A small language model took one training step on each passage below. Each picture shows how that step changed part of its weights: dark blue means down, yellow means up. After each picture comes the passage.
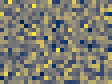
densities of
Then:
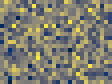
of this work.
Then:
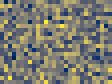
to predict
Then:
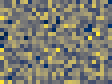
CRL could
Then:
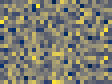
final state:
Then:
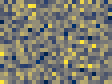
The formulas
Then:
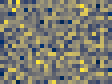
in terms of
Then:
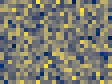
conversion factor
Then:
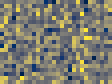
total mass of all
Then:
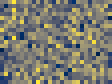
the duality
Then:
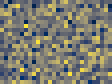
at an angle
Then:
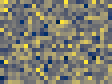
at $A =
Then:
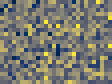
lose interest
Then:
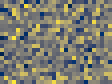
apply it in
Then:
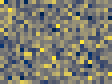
a more compact
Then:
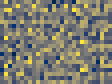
of terms such that
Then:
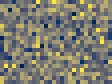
be subjected
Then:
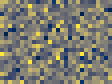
average bond
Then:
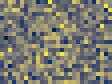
to alter
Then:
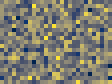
potential. One
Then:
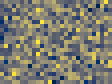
the analysis for
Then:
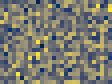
contribution from
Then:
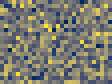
does not seem
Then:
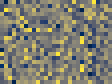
places do
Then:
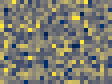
The modulation of
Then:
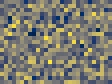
case, from the
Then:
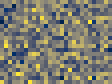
results for static
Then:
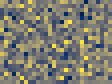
We then generate
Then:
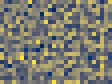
correlation function of
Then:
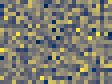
of the above
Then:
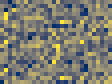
In Fig.
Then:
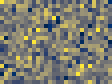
Center of
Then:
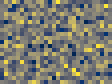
between analytically and
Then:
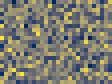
groups of
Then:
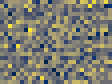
then the only term
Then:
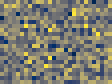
not so large as
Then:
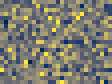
to MgO
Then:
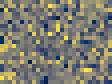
setup has
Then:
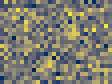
by learning
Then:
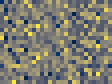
might be
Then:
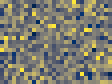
drive the
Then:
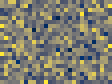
but rises
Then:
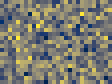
a series
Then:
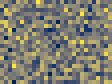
to scoped
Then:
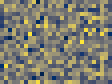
form so called
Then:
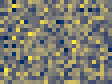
see how much
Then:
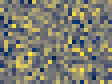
used for real time
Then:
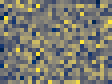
a type of
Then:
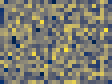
a considerable number
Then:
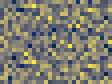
sampled from
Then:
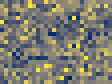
We divide
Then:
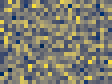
with its complex
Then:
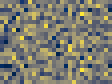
diagram obtained in second
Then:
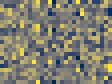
temperatures were measured
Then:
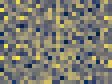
the framework of
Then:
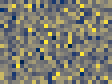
fixed distance
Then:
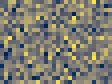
near the
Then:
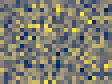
comments. The
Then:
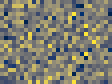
have used eight
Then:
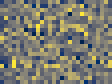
the narrow
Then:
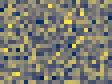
functions has been
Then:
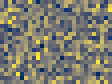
contribution into the
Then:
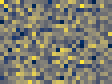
than $D$,
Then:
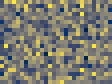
the position of
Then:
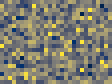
spectrum. The
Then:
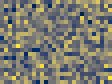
back to our
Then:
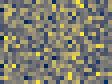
can be introduced
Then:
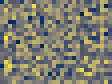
which can be
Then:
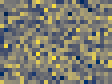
the physics of
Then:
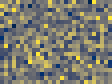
the reference
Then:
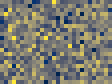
states (by the
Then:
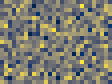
and Mark
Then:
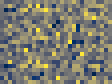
related to the
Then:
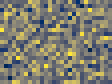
were collected
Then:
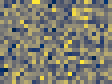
larger than the
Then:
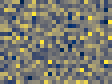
which stores
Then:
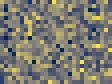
design (such
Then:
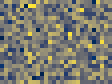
platform can
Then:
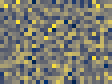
not zero if they
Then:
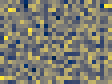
that it allows
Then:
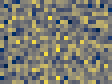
angles of
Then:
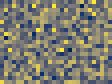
we ask
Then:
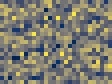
components. It
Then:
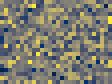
the property
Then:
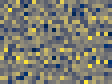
present the numerical
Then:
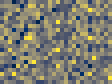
specific heat
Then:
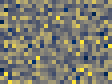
9) and for
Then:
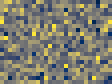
type. The
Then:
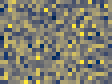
and is identified
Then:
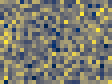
survey by
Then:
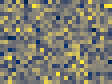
while their interaction
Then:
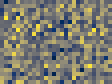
the phase shift
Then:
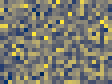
units. In
